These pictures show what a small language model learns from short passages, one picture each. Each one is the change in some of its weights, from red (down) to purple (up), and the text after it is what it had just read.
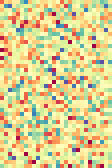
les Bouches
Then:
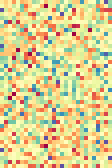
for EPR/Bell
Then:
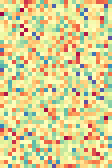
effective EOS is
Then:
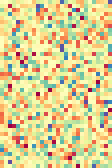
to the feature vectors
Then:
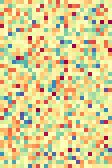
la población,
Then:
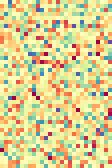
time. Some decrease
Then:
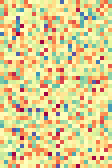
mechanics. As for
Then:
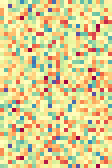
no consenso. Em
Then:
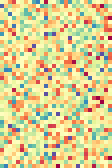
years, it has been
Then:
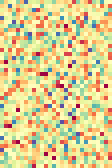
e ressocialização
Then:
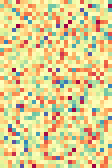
expectation at unity.
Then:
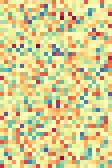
times, and images
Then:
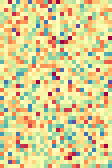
searchable on the data
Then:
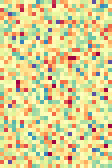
that the work meets the
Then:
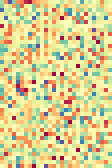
coefficient for the
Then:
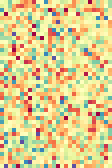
mixing parameters. However
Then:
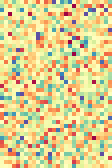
unit vectors, and
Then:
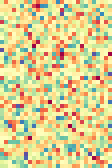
быстрое и
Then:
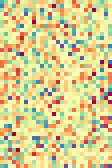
the communicative competence
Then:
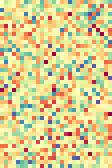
a chemical analytical
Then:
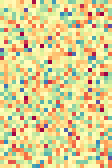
ular ushbu
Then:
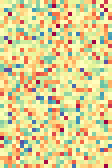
la victime,
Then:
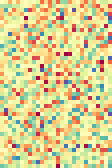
uma aplicação em
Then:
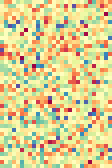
GDM is associated
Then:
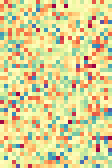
communities and collaborates
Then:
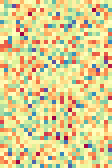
images to achieve
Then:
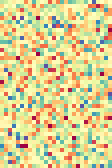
times, the second and
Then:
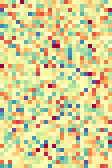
This interplay between informational
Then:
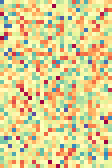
teachers of management
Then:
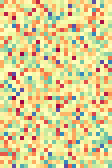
developing learning strategies.
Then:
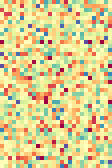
pipeline requires two
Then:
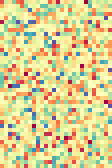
we add cuts corresponding
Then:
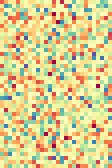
E., Forbes,
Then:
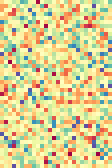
qila olish
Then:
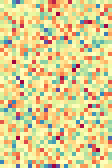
magnetic pressure, but
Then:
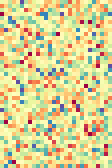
the diagnosis and
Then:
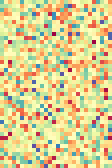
in the ultimate
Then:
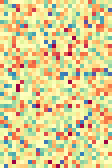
of Psychological
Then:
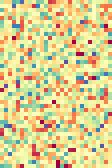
tension, compression
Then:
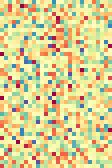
va talabaning
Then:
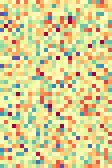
in many quarters
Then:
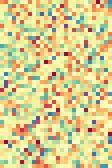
a uma operação que
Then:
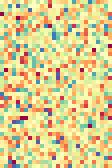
Note that this choice
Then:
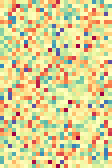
from observations of EBL
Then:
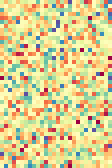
measured energies for both
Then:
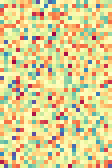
Chinese social media
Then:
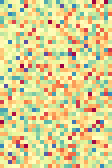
maximum of the M1
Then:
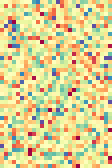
= 1$ only from this
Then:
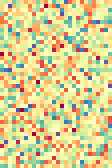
tune, which can be
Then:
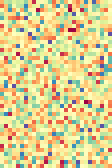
era el mejor de
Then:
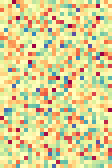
de espécies
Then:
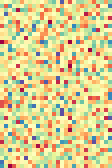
order to foster the
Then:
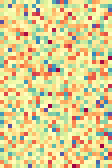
time, $\Delta$ is the
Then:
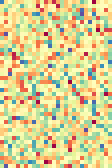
promote COA
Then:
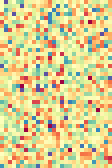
dos trabalhadores
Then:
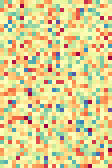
soil. The results of these
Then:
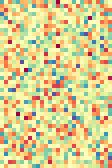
ervaringen -
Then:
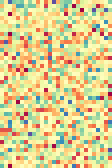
to facilitate
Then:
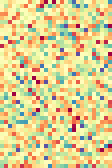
blueberry produced
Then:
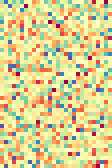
effect of dual additives
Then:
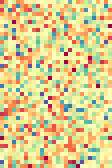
\text{ converges
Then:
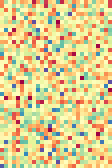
vol% Longitudinal
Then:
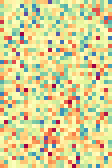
for the $ZZ$ and
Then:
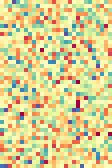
sob pressão da
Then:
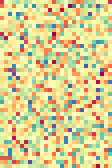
tool reasons about
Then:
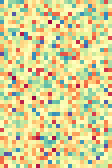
high level of language, into
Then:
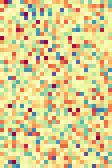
were waived for this
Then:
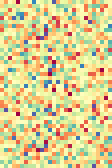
financial reporting in
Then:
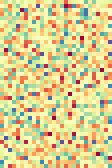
host future related
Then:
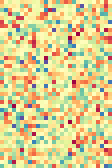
were compared with standard
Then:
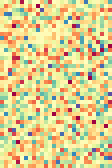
neither Client
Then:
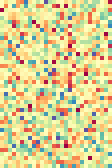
MNs pierce the
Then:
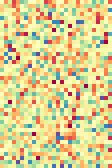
the minimum volume
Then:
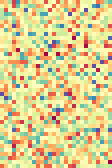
Final Author (s)
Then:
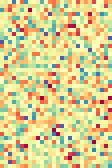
for effective performance on the
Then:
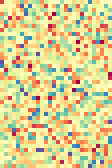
could benefit from
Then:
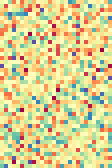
can either threaten
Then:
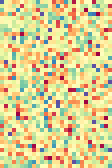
that the mean latency
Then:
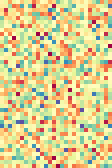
slurry, in the
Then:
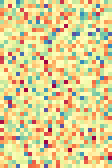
the phase of preheating
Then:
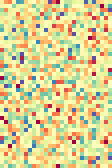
ponto de vista
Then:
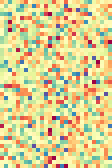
in Fig.1(c)
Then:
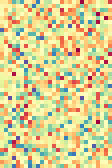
($\Gamma$ point) and
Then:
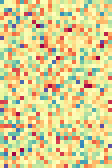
polynomial nonlinear
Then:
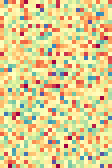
Cornic G.,
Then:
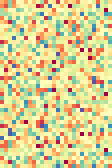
Dos Santos,
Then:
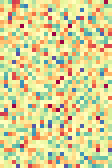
of Climatic and
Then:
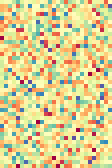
power divider shown in
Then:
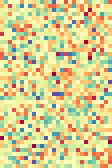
taqdim etilgan
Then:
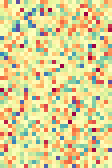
plantas com as quais
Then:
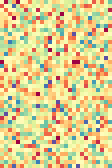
a training period of
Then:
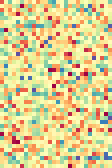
the granular Pt
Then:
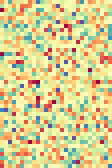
model. We hope that
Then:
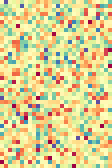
sharhi*, 7
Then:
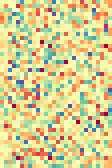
are presented for some sample
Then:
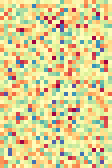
the LLP in the
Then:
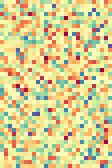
has been confirmed for the
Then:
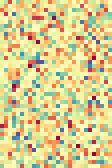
Natural History
